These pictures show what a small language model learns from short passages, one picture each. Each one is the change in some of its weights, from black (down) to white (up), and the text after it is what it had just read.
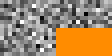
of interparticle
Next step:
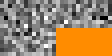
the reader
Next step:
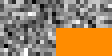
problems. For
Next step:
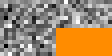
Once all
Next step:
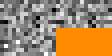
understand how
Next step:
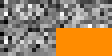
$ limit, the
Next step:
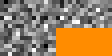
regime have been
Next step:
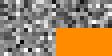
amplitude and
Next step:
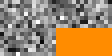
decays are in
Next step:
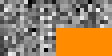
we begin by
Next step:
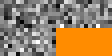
is too
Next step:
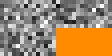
measurements at
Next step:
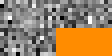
workload in
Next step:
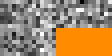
in the form of
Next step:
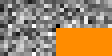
case, the
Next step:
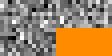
That observation
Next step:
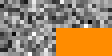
from dark matter
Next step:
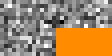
including a
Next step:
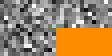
are determined by
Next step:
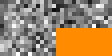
compute local
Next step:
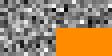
following equality:
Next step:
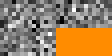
paper, we study
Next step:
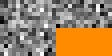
used to compute
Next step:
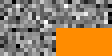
perturbative spectrum.
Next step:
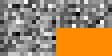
the above algorithm
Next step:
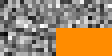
We used an
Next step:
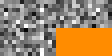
would like to
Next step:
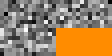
emission lines, P
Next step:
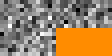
trends in
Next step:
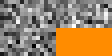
to set limits
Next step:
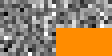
by 0 and
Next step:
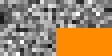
for various
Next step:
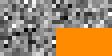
data from the
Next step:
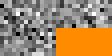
depending on the
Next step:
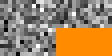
and followed with
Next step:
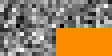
should show weak
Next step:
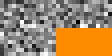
analysis proposed by
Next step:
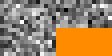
to {\em
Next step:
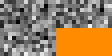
novel and effective
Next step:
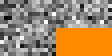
obtained from this process
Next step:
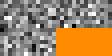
is plotted
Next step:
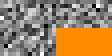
closer to
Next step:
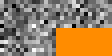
gap is not
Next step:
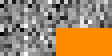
noticed that
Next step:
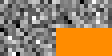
loop when
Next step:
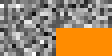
the modified
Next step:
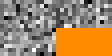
we get
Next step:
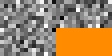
contribution to the
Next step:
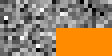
were constructed
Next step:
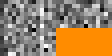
we contribute to
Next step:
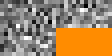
a topologically
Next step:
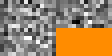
a complete
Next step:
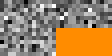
$\gamma$ or
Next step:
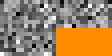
shift after
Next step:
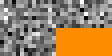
Index value
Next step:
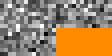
(to measure the
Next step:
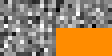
which contribute to
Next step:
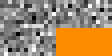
of the lines in
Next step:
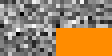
section ratio
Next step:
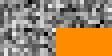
the Russian
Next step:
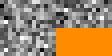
doping a
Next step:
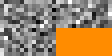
The predictions on
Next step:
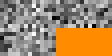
that remains after
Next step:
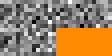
\times M}}
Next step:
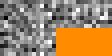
noise to
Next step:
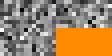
if and only if
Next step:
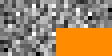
and as expected
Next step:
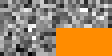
a positive
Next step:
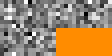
top gate
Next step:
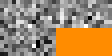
under similar conditions.
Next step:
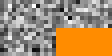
more important under the
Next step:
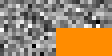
Following four
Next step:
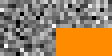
of them were
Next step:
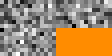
divided by
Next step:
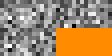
is connected
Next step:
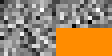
will participate
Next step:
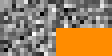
and March
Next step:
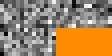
partition function
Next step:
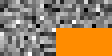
state which would result
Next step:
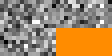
parameters are fixed as
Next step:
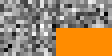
62 models which
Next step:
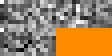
in particular for very
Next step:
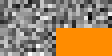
the background
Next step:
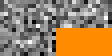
variance. In
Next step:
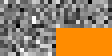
a loop on
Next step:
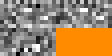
a detailed
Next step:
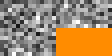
studied the direct
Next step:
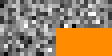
is used for
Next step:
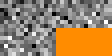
survey only
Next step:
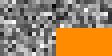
to the {\it
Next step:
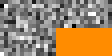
is based on a
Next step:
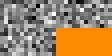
very small compared
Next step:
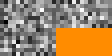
provides a
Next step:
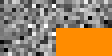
and neutrons
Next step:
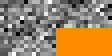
Then, a
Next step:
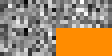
then defined a
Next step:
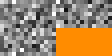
predictions on
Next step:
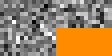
The Raman
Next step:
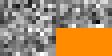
the performance of
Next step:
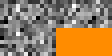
limit, has
